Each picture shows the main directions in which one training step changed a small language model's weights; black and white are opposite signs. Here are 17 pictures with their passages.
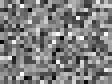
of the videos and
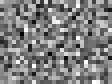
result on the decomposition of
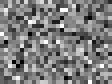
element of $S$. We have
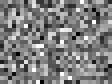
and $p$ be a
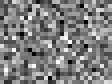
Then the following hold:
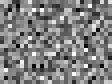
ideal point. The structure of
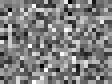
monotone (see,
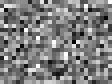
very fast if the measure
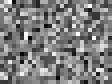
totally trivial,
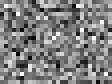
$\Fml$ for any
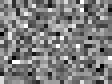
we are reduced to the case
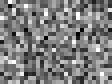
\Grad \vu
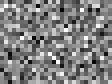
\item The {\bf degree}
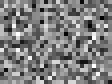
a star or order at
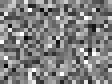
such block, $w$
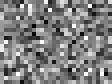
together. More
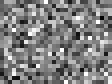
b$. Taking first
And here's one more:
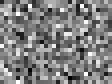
approximation) Assume that
